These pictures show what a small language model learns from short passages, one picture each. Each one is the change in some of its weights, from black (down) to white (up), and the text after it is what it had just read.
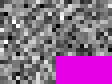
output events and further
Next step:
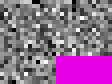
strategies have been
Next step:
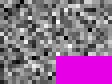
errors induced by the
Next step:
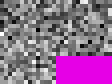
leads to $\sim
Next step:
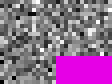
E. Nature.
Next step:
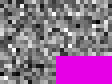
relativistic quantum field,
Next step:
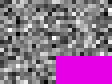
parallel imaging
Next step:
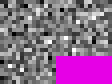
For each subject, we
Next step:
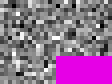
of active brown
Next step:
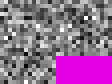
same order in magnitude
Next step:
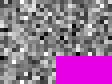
Götz }
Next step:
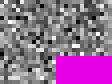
The system also become
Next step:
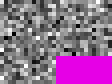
21cm}$ are the
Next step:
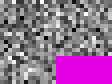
their host galaxies
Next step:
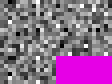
factor space on this action
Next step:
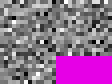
operate at a frequency of
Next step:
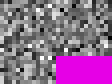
scheme configured with
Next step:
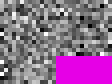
poor samples,
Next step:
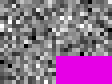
radio to X-ray
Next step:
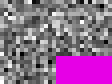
and -1, so that
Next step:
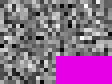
and Technology,
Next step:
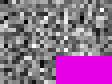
quenches with
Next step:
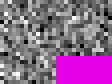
is the foremost
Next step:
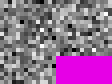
corresponding approximation provided that
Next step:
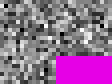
the cubic representation
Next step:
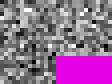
that the natural
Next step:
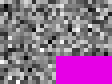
time $t$ are given
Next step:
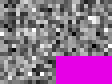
the lattice where identical
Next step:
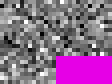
can be then generalized to
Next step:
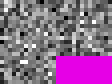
the higher Balmer
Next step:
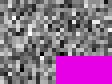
of arbitrary
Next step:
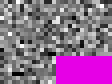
two known cases:
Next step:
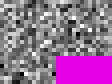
linear bar from which two
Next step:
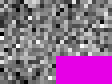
plots both for the cross
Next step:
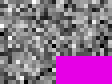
cardinality $B
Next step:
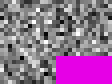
arrow denote the local
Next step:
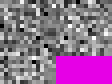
k and l, respectively.
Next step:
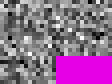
the satellites
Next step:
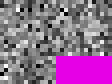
DDC methods,
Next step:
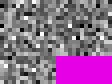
fitting. The results are
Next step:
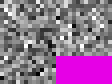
frame has been used to
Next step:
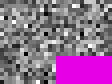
The observed scatter down to
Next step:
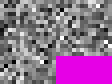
the set of all other
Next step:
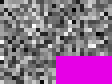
We plot in Figures
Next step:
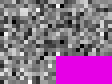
the sensing parameter.
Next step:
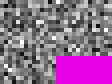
of papers are of the
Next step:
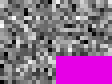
gluon radiation in
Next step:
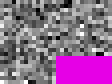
the panels A, B
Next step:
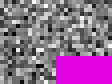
of tissue
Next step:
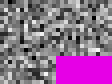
The light curve peaks
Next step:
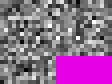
change. A comb of
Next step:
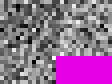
conducted using a
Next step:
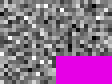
c-theorem with
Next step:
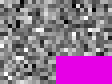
when introducing noise
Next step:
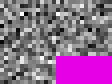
complemented by the system
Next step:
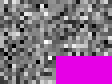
order differential operator
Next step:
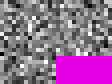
of traditional image
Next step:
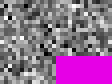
higher temperatures, it was
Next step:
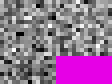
impact parameter vector and the
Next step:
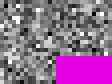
and the bare coupling is
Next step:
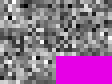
and temperature (10-40
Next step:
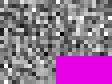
represent the same physical
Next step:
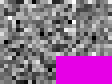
realistic simulation even at
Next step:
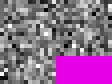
tuning range,
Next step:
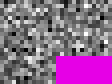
indicative of sharper
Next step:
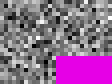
is much greater
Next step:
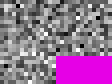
an additional contribution to
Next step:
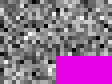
window in the
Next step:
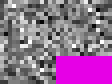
unit of $t$.
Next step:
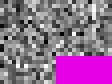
panels:} comparison
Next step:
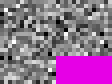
freedom should not
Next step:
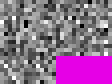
the long coherence
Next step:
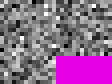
during 2 min.
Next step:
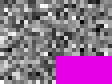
We have discussed in a
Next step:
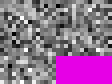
$ZP$ states the
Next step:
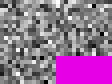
We analyze that with an
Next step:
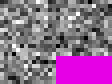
will be termed {\it
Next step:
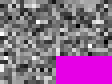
is that in the former
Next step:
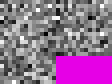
times. In each frame,
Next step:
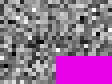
these deformations can also
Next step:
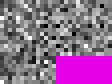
\noindent As
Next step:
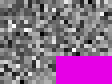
have more influence on
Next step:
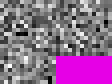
and its harmonics
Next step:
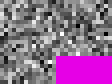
is evaluated in three energy
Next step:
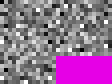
In contrast, the
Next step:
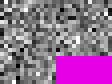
simulation (to even 240
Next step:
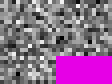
change can lead to a
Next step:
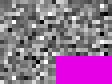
Abell clusters.
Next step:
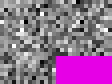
hence conserving
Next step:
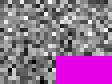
disks has proven
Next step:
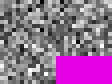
any source brighter
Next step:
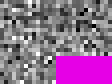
that is a mixed
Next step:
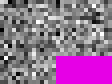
this system of three equations
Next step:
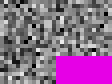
that its occurrence
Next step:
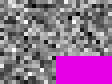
speed of light in
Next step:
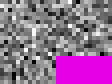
entanglement measure ($1
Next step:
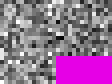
we find that the sum in
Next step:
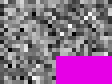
star but also the most
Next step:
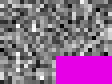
give access to
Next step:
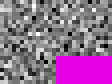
voltage of
